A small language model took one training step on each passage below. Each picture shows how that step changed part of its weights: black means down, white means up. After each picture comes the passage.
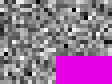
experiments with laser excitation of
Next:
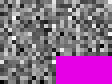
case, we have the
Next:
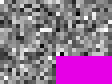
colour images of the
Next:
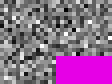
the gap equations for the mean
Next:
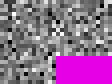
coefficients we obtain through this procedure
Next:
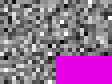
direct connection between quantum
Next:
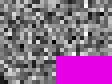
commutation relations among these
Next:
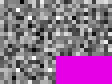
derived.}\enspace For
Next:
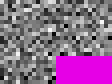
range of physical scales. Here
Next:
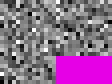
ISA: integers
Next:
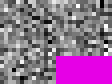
Furthermore an analysis method to
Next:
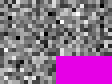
resonant propagation has the
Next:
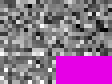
These two fundamental results led
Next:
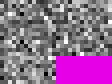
relation for S0s and
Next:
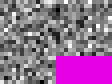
of quantum phase transitions in
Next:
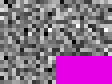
producing a small net
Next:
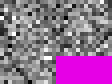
the measured transverse momentum spectra of
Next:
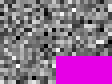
localized at the two
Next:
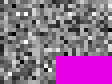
tensor\footnote{ The
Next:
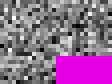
the posterior
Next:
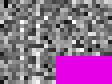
SSQ \leq
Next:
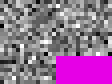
which is different from conventional
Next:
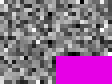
needed to be able to
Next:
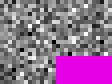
an applied Zeeman
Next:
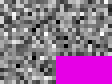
attention in this context
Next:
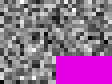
from users’ interactions
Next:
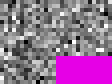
perturbative picture:
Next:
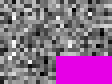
dissolution events at the
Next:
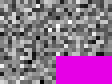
of the commonly used
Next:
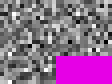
case of interest here, we
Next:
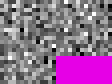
codes that, within the
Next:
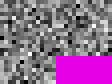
combination ${s
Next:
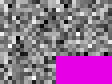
by means of other measures
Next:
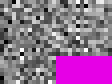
concealment techniques
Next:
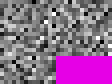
to the deposition technique,
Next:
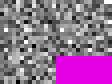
K\"onig described this
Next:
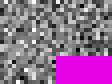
much more narrow than for
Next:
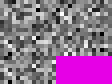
profile for each source.
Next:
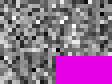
the system has to satisfy
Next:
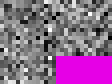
has in our toy
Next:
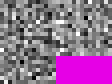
now start with all
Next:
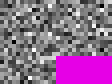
structure, we propose a
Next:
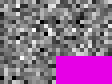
ring, with momentum states
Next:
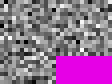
each post-processing
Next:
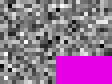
be incorporated
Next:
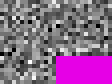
we have introduced the noise operators
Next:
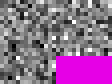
K}- g_\gamma
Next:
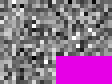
totally cancel
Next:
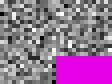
mean by a factor of
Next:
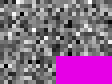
theories~[28]. Thus
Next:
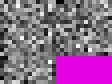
arise when electrons
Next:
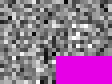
effect calculated pixel by
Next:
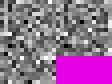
proof}} The results of
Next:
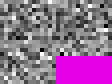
graph state of the empty
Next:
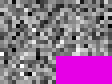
to the corresponding thermal energy with
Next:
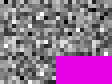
are pushed to
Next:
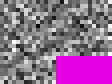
that, in case of
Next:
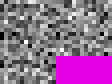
is $Z$-dependent or
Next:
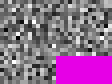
versa, we can
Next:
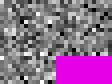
are still undergoing slow
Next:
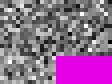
where $\tau_i$,
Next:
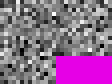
(i.e. the
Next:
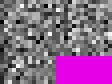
analyses can be
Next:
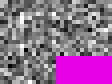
elements of $\SLC$
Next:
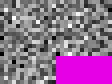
the Hurst exponent
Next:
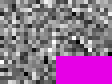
of inflationary and dust
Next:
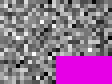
to bypass the need
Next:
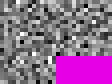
tree-level EDE
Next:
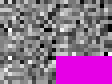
into a point; a
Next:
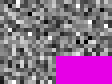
IN and a nonlinear
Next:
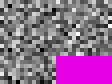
hot spot produces
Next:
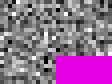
theory but interactions will be discussed
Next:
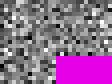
the divergences.
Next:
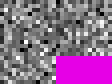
the dimensionless chemical potential,
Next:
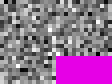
between model outputs and
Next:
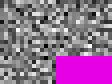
D2. The same as
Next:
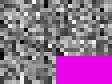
total FWHM is
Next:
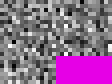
median PDF value,
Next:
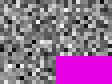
a stabilizing effect
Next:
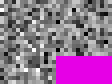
proposed works is presented in
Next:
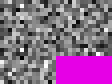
to whether they lie in
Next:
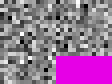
good agreement with lattice model and
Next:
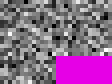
dependences $\gamma \sim
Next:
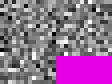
weak radiation background in far field
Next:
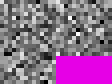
by using the eigenvalues from
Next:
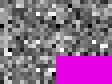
\textbf{b}. The
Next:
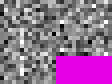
for most of these problems
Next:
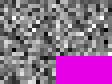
the states employed allows to
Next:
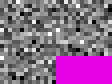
and gravity, but also on
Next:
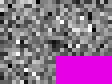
include the chiral subspaces
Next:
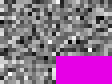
instances and achieved the
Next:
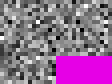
a positive quartic term
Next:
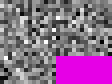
$\file$. Hence,
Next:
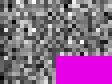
be analysed. For
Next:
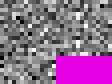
above equations transform a dependence of
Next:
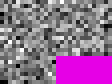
recent studies conflicting over
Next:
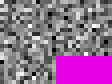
determined by the bulk order parameter
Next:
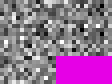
of two samples with a frequency
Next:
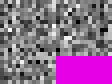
case, one possibility is
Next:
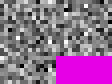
entropy shift}
